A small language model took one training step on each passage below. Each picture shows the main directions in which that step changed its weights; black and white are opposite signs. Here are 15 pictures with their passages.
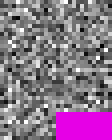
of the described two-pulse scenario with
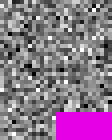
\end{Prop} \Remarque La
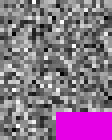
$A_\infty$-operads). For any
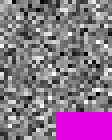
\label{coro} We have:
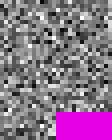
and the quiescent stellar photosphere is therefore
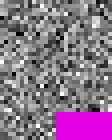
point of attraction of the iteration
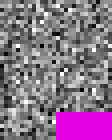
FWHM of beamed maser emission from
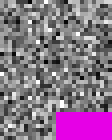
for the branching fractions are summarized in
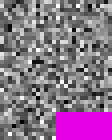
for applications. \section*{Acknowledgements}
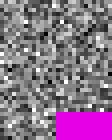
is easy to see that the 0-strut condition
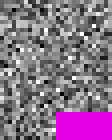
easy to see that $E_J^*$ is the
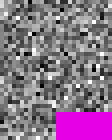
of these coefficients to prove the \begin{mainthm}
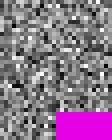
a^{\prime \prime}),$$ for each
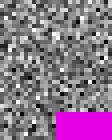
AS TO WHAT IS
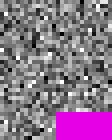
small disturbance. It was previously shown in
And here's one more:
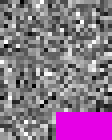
First, we describe the kernels of the differential operators
